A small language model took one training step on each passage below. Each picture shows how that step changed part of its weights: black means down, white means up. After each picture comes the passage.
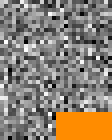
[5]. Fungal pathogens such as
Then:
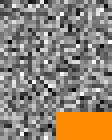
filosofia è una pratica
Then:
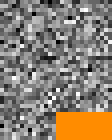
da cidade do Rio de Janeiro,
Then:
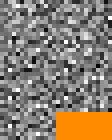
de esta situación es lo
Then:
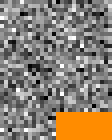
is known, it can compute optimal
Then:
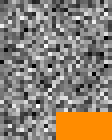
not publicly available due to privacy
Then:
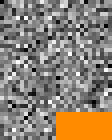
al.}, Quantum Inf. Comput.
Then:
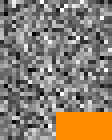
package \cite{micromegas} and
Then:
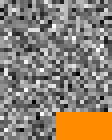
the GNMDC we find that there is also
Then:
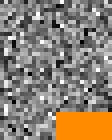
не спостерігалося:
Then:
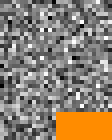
ergodicity breaking via
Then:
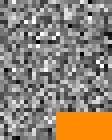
in the CNO cycle secondary
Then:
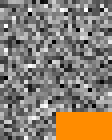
genus of tobamoviruses,
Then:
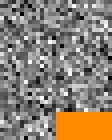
about the mesocosm design and sampling
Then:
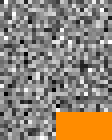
and symptoms of pulmonary
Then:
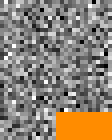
compensation & 0.9181 &
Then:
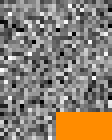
improve their performance. B. Suggestions -
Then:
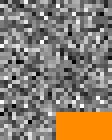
mixed at constant pressure to
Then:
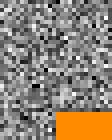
canonical method: Lagrangian
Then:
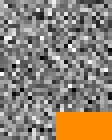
în conformitate cu
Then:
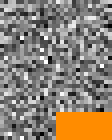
this effort, and operation of a
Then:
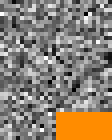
conversor *full-bridge*.
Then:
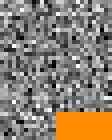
Kognitiv ko‘nikmalar
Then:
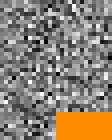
the environment must be preserved or
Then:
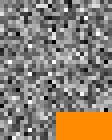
olarak spor yönetiminde
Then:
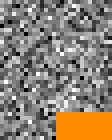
autorías marxistas en
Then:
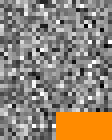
masofa uchta xossaga
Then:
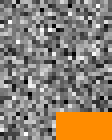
as the front line in developing
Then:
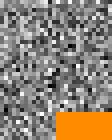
is not fully answered yet.
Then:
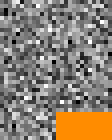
va boshqalar kabi
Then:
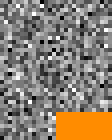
70-yillar ikkinchi
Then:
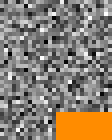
to the considered object. Hierarchical
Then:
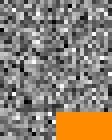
підвищенню якості
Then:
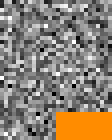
conclude this subsection with Table 3,
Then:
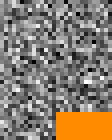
que nos señalan el inicio
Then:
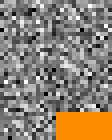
depends on several factors such as the
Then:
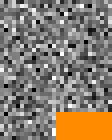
Rita Azucena Díaz
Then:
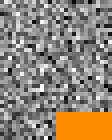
steps, quantum stage and signature
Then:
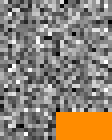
25 - Буряков
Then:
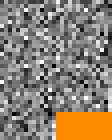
using artificial intelligence in its
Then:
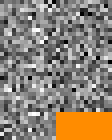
irradiation area, which is a
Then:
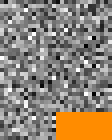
comparison of the time evolution of the phase
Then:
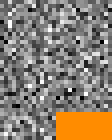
Residue (% by Mass)
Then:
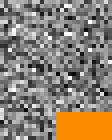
\KS{} system at $L =
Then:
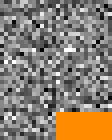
at the exceptional points in
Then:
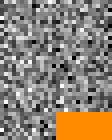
estimates, act as a
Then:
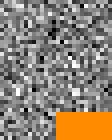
ones are present in every list and represent
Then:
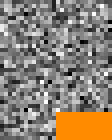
phase*: Following this discussion and the
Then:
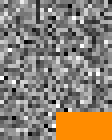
Standardized Root Mean
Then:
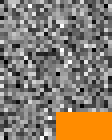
N.Ibrohimov. Arab
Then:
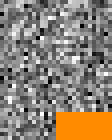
Carpet patterns suggest
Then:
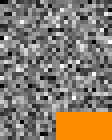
importance of creating a conducive working
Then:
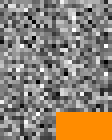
feature extraction process, the relative difference
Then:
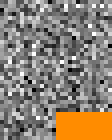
os humanos singulares. O
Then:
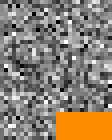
tissue culture. Data showed that
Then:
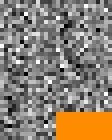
corticosterone level data showed that the level
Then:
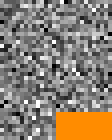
confluent hypergeometric function
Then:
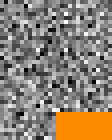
to redshifts $z=100$,
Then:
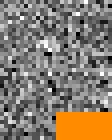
stakeholders. Thus,
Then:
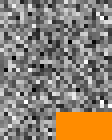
THE PROFESSION.
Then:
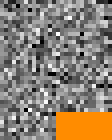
in Figure~\ref{masplot} and
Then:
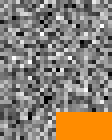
poverty, protest sentiments,
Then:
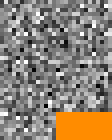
та їх удосконалення
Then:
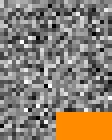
bands E_o ; therefore, the
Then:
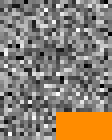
Number of floors 3 - Market value
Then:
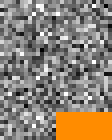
ohledně vhodnosti
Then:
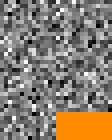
**E**diting Vi :
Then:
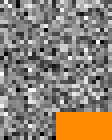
is enough if the relevant properties are
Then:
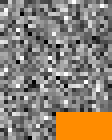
and cannot perform local updates on the
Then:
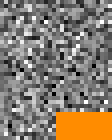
foizida tugun elementlari
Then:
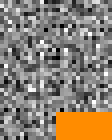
meeting. 5) We recommend that
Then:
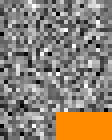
weight $C_{0}$ indicates an evolution
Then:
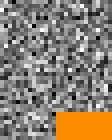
assez semblables à celles des
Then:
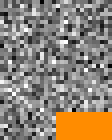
all the data points with a single straight
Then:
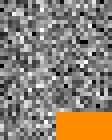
reasoning process (such as
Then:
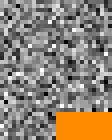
and M' from the proof of Lemma
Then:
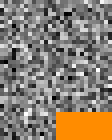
for example, that an agent gains a
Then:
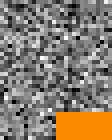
magnetic structures in 3D, turned
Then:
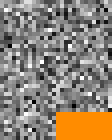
m}(\lambda)$ is fitted to
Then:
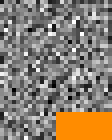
почастішання посух
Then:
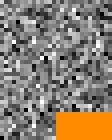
signal seen in one polarization. The
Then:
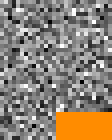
array is considered and would further improve the
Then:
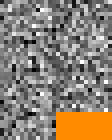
so'zning prototipik,
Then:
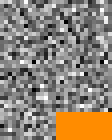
the visible cross section from the
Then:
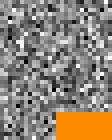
However, these figures account for over
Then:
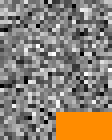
The relevance of theoretical and methodological
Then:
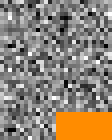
energia fotovoltaica,
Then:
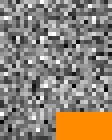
rules is an established
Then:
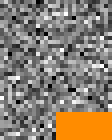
*Modern Science and Research*,
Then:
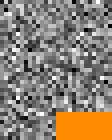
uning mobil ilovasini
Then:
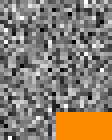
leads to lower-quality proposals and
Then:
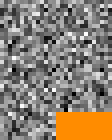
coisa é fazer projeto para
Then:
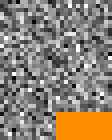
big questions of the times. For
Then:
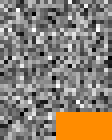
63% on the 5th day,
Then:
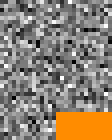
ple, spiking neural networks
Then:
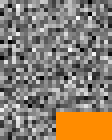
new sites, facilitating
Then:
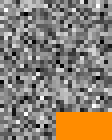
is still measured with the real time
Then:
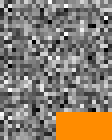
\times M} \end{equation}
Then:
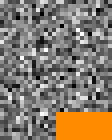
yuzaga kelishi
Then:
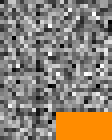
математики. - Т.:
